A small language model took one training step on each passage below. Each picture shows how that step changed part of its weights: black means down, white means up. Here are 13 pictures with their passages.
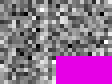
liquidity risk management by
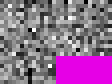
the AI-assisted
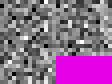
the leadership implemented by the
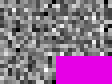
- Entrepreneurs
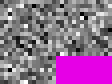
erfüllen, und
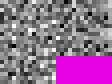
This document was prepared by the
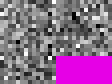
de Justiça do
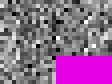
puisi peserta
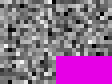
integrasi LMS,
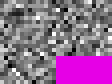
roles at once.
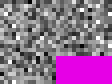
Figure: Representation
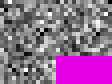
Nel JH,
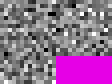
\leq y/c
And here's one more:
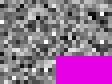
jarohatlar yosh
